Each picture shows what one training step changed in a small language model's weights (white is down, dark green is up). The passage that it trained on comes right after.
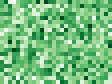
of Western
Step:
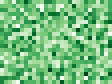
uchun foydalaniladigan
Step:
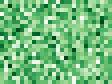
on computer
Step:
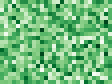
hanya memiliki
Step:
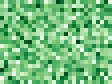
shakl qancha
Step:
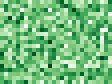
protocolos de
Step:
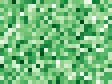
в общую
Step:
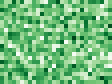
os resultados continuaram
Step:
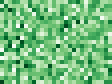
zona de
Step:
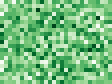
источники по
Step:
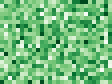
una estrategia de
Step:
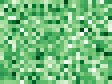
to search
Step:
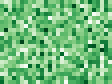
Faculdade de
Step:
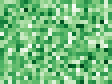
По условиям
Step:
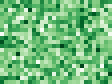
het Bureau
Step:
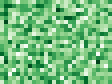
dados, sendo possível
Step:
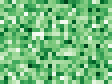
Use of
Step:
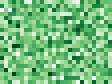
jamlash va
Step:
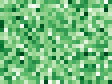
підходів до
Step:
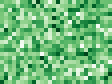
ve mutlak bir
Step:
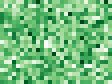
может судить
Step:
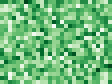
м» На
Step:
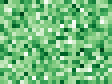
défini et
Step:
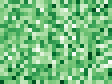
do responsável por
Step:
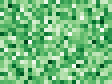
the Founder
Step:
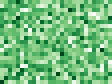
de som der
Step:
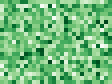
том, что он
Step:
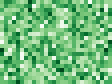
Российского государственного
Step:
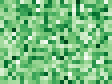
duket se
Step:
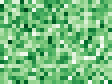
baixo intensidade
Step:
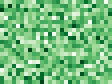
з неї:
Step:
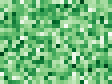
de petri
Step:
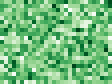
de Moronou
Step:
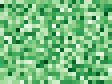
Pall. -
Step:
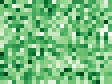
que fundamentam
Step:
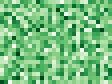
est, dans ce
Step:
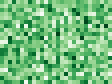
and Personal
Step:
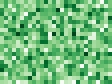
as the plays
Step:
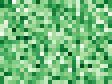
año se
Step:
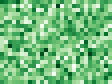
através dos projetos.
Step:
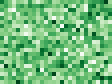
ve Bayram
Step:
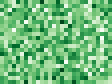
нормативну і
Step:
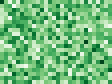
Operations Research
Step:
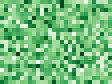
aan de controle op
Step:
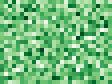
о чем могут
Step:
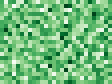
not be true
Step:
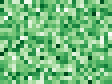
de las posibles
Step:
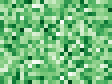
бизнес учун
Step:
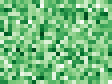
parties based
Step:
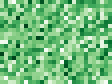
деятельности студентов
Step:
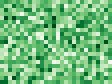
Scientific and
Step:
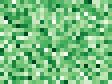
Для АО
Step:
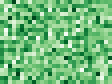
by the variety
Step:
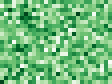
de demanda e
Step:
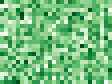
f en el
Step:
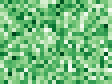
the Sangam
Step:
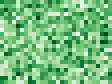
ham buning
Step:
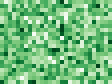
e utilizado na
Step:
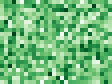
for recurrent
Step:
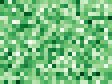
inson qalbida
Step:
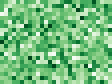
проти Вас
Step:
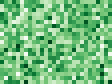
humidade for
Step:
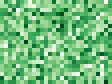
яких слід
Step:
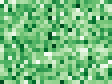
do século
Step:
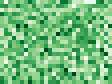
artículo científico.
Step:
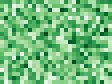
J Urol.
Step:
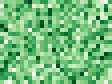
conhecimento teórico,
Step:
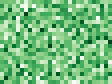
pistas de
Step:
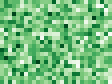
qator ishlar amalga
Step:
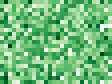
U jamiyatning
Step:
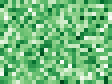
в голове
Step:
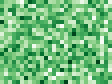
los animales para
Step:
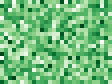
investimento da
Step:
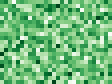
de tekst
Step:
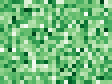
tajribaci ularning iqtisodiy
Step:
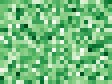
період до
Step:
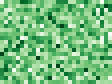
de experiência,
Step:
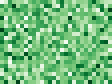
O‘zbekiston Respublikasi
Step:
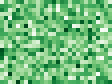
davlatchilik, iqtisod
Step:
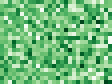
поиск по
